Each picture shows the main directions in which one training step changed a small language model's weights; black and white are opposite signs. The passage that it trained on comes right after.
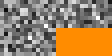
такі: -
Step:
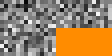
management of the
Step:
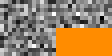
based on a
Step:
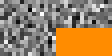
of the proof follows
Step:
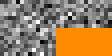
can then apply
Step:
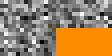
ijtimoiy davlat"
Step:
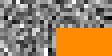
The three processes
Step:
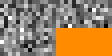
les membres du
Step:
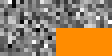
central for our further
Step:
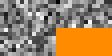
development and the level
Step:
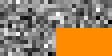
will show that for
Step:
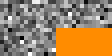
open disk in
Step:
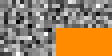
the following three types
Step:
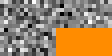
transform it into similar
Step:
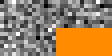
would set a much
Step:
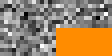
adjoint operators).
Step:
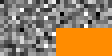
birga dars
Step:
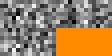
har ikki til
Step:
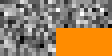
at $x =
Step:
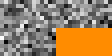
at most 39 closed
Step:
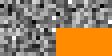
has the form
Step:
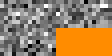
Taking their union
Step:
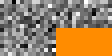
can validate the
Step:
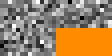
Abelian groups
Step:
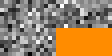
rede de
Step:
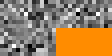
number of variables of
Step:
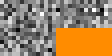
of $D$
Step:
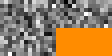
be used as an
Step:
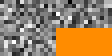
formula, the
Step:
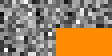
all $x
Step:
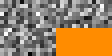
the same time.
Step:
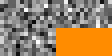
satisfying the following
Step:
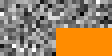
conquista dos
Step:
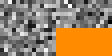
facts on the
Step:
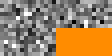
y un espacio
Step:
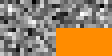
has both properties).
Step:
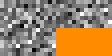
Development and
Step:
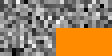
Hence, when
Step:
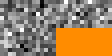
dat alleen
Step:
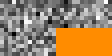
Math. Ser.
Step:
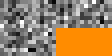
Lo mismo
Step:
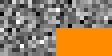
the union of
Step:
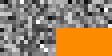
suffices to deduce
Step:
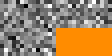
Using numerical integration
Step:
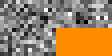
: дис.
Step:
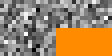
tels que les
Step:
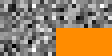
strata with
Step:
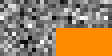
are often represented
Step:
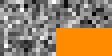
fact behind
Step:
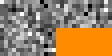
with respect to these
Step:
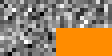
of fractions of
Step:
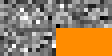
VA ULARGA
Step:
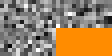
la production de
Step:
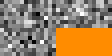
theory of duality
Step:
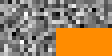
on $\omb
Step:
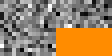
\bigskip By Theorem
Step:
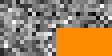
perspective that is
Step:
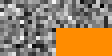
en un futuro
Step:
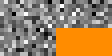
quotients of second
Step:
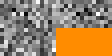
diagram of equivalences
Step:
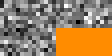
le manque de
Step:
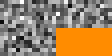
example the result for
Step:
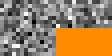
nos dizem
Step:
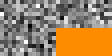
\infty $ and
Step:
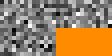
involving the polynomials
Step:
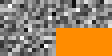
on embeddings
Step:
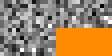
Follow the
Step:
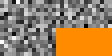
evaluated the proposed
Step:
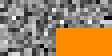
pues si el
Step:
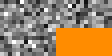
-- a transition
